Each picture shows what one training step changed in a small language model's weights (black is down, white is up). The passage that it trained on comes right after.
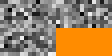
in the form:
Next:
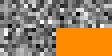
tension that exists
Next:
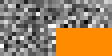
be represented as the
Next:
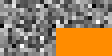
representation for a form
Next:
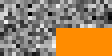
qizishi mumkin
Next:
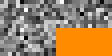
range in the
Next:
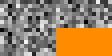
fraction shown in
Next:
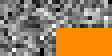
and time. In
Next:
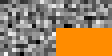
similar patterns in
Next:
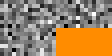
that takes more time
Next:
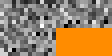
constant for any two
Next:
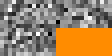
optimization and sum of
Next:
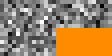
cloud mask.
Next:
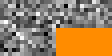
can be seen.
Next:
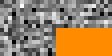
One outstanding
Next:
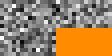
the solution to the
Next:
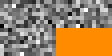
a good classification,
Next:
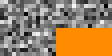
active in these
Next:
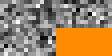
доир деб
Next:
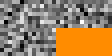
of string
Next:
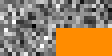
allow mutations at
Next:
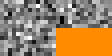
tadqiqotlarni nazariy tahlil
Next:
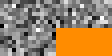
a jumping
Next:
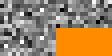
kunda bunday
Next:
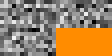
proceso: la
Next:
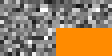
which served as
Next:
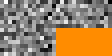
An increment in
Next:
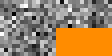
forty years
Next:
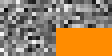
acerca das
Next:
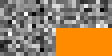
hand corner in
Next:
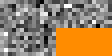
manifesta em
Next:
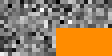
are not seen,
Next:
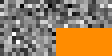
use the general term
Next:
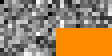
OH and
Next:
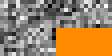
issues of
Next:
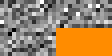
first four numbers of
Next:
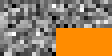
that assigns a
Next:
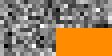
fields, it is
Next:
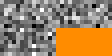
Notation is as
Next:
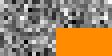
seen in Fig.\
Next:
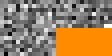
be expressed by the
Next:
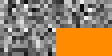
between the physical
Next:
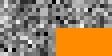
unknown. We
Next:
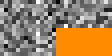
H. IEEE
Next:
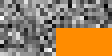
extensively studied
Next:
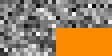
and for the function
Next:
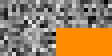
questo motivo
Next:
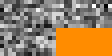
systems, and,
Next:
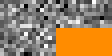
8 graduados
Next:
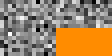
Hilbert space version of
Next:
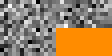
4). No que
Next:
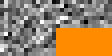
2 rue de
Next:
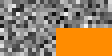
the method of nonlinear
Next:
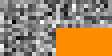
iteration method applied to
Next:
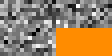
Technologien zu
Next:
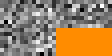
ions are shown
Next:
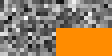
para despertar
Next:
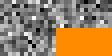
noncommutative geometric
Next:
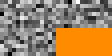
differentiable part decomposition
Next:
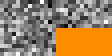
effective such that
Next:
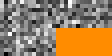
o\`u nous
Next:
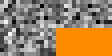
sample of GRBs
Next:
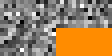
Und wenn
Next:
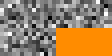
hyperparameters are
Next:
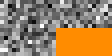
error bar at
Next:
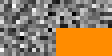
Buning uchun
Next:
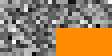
to evaluate the
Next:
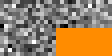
a homomorphism on the
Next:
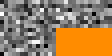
arrangement of
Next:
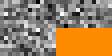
tarbiyalashda metodik
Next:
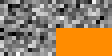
pessoal e
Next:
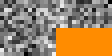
unknown and one
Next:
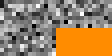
is confined in
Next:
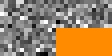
comparison to other
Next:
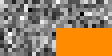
seen in a real
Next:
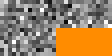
leads to a
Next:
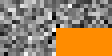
a bilinear product
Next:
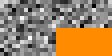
is flipped
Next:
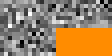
main aspects of
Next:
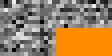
correlated matter.
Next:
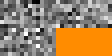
prime of good reduction
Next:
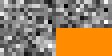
them and prove that
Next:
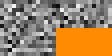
the coefficients of
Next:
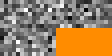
estão ou não
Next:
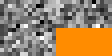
differential $d$
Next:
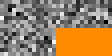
or less, the
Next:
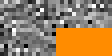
do que o
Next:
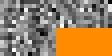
called an {\em
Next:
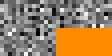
there exists an element
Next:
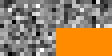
numbers follow a similar
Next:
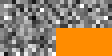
it has a
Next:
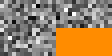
for the transition density
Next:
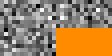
it is always
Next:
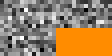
presenting the results
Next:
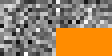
an acoustic
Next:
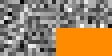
of generalized gamma
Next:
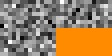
aumento de
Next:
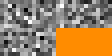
autre où
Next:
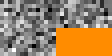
malakasini oshirish
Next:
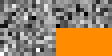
\varepsilon \cdot
